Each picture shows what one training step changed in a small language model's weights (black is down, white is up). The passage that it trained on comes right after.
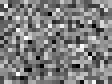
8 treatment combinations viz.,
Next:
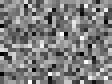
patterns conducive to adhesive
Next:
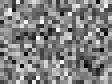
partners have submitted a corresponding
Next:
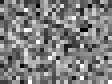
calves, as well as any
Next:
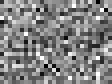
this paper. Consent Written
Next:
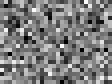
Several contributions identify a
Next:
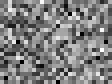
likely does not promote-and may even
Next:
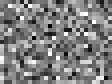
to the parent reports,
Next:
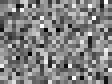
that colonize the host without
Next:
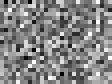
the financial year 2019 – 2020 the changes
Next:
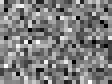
L. Daminar¹,
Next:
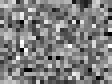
fractures, which should be
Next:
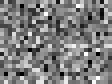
aerial insects and
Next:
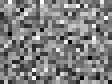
This is because the cost of a
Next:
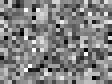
results of this study will be of help
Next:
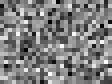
Dana – donation,
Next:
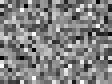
estimation, or the sample size is
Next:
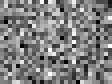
TAC 2017 dataset, we used
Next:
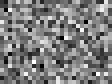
archaic function—is being
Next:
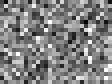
transition of an electron from
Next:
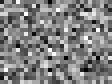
they are more sensitive to pain
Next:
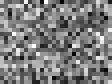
India (CCI) and the
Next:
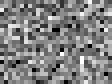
their mobility, could potentially
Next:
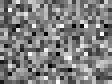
present clinical trial was designed according
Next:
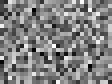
the maximum monolayer
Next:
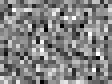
Western Balkans,
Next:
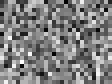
Vulnerability Disclosure
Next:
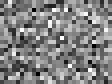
to the genetic differences among the materials
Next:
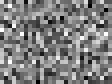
ARTICLE Simulation
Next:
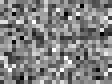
therefore, of great importance to take
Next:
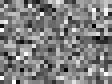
Manchester's natural environment •
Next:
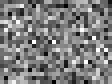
population size and had the highest population growth
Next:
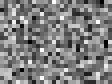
> *Aspergillus
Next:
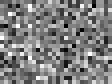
such as the national plan of agricultural
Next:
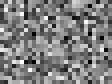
reason. An effective wall of this
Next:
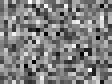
analysed for themes based on the
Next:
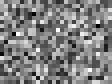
a result of using various surgical
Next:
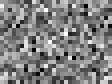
the farm and of the good general condition
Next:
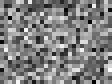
stereotypical traits.
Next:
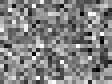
resulting clusters obtained by using conventional methods
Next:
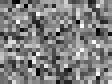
using public policy theory, which
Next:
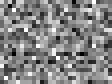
el que se recopiló
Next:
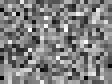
XPS 175 Label,
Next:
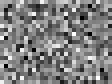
the student becomes a systemic component
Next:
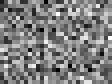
1. Most of the
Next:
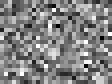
to human expansion and the need
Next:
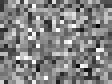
a specific acculturation process,
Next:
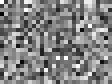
less work was done on the reaction
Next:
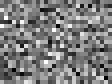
structured pathways to market, including
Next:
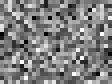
of interest to see whether any such
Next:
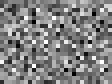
therapeutic strategies. These
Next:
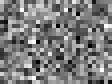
in boehmite
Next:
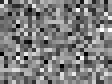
I Rank 1. Valuing
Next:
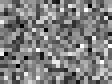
the education field, three evaluative approaches
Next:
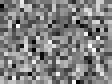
the work is situated at the
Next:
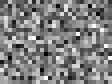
American, and 45%
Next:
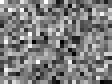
as revealed both Pretest and Post
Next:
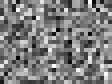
and deployment environments,
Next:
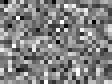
i) small grooves on the
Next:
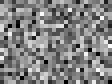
the usual method of graft
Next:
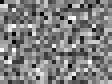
termination problem of the
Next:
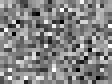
the influence of an endogenous variable
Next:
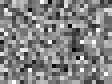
Here are summed up the
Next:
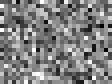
in research on the properties of dynamic
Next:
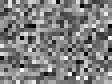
the tags' intentional
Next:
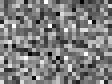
[23] Forest Survey
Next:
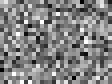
temperature of T_c on the
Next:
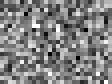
ZooKeys working
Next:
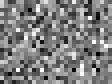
Tashkent, 21
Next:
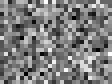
is no other civil engineering
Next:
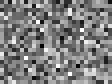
so thin on the pole of
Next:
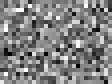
carbon at δ 14.4 and
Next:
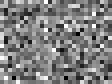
high, with an average of 12
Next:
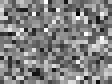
an average system E , one treats
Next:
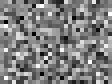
Hotel Reviews*.
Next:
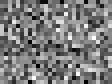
the YaNAO will remain at
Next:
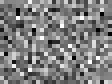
errors introduced in V2 As
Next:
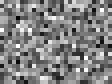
Y.K. Lee,
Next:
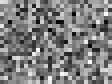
(rose bengal
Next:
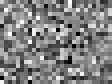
classified in another category -
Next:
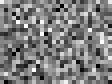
and the release of combustion
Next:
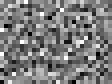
absolute truth, or
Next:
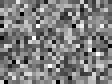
the cases where model-selection leads
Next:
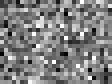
water mapping co-learning activity
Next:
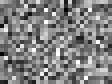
changed dramatically over the
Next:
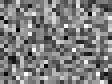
each consecutive year.
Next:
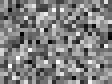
By systematically evaluating and
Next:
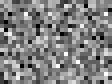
OA of the knee and
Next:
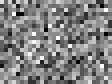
shadow and accounting for
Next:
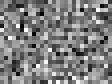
of Veterinary Surgery in
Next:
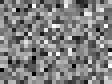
platforms. The cards aim to:
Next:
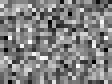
to locate 16 static
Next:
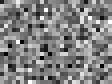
– Adapt, compare and
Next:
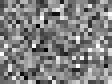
(BCD)-based algorithm.
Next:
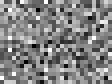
meant that it "lost"
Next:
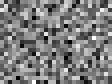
will affect agricultural systems, and whether
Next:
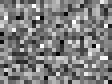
than other rural women.⁵⁰
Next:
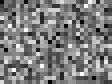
four leg metal stand which
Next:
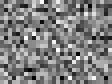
channels, with some of them having
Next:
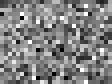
the teachers' health condition.
